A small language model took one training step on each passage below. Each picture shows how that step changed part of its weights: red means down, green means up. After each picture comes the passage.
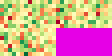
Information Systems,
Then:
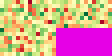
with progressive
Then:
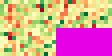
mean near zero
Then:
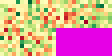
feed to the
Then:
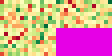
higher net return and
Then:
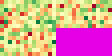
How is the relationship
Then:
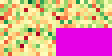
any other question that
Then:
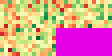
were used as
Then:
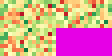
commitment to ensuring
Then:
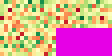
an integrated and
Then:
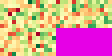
chlorophyll and
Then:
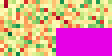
upwelling in
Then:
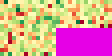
X-ray scattering
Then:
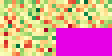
for a constant v
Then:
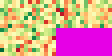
with nature component,
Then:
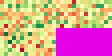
adaptive video
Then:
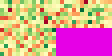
the root note of
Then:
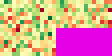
N on rice
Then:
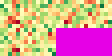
species. Conclusion
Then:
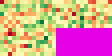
constrained, we
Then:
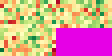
you really do
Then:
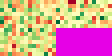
in pursuing
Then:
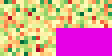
study, among the
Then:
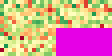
Aerosol Distribution and Source
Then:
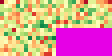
influences of Hong
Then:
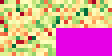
Chen, X.
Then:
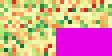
solutions through implementing
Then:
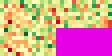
pores and surface
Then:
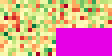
was pale
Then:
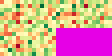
differential technique has been
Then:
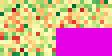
studies perspective, scholars
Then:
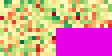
other factors, such
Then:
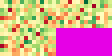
the third orientation
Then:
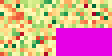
describes the compounds and
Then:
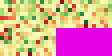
the potential of the
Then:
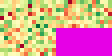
their class room environment
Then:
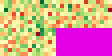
building block which is
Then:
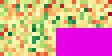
drops of
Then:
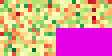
amounts, providing insights
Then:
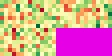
Graph 2:
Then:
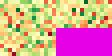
DOs less
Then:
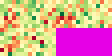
to 2023 was approximately
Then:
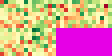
result of government's
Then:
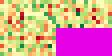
described, that the
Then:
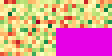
are compiled
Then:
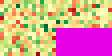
many team names and
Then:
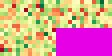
each individual location.
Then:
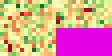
Result platforms);
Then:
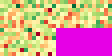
methods and critical thinking
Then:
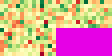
two hospitals
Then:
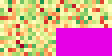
the range of the
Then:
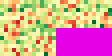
main aim of the
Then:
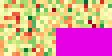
is a very wide
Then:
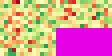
adaptation, the world
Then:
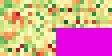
quality universities as a
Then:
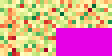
and 16 mm against
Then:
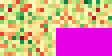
that all the tests
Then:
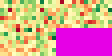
the public servants
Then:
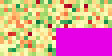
determine the exact ball
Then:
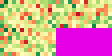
Sensory Evaluation A
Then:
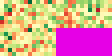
more impurities
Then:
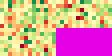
of our results we
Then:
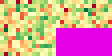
CC BY
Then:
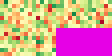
impact to TI
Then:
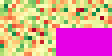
on situations. I
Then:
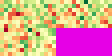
networks and partnerships
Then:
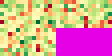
Finally, stress
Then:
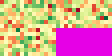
performed, only the
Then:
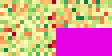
which disturbs every
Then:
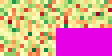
child) and
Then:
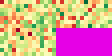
purposive sampling was
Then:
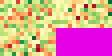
economic efficiency,
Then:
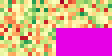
of the whole
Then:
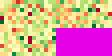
Romanian educational
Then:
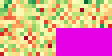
on topics that are
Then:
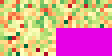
maps in regions with
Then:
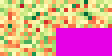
and had a significant
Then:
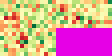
was done as
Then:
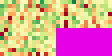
average of ≈
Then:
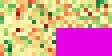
connected amongst themselves
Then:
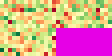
while generic drugs
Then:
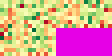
and operation of
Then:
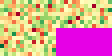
change over time.
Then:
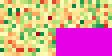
tool lacks
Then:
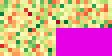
analysis Through a
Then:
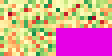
indoor and
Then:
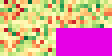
European public sector.
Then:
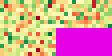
be fulfilled by
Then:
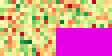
2, while only
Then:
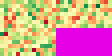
to new GST
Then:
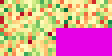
John Paul
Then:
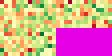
installed coal
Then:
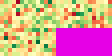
length, word
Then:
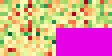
trials are conducted at
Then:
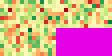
the red color.
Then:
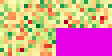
monitoring for understanding
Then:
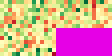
of Applied Earth
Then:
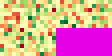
is beneficial when
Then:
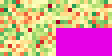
Interdisciplinary Journal*,
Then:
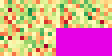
to the laboratory.
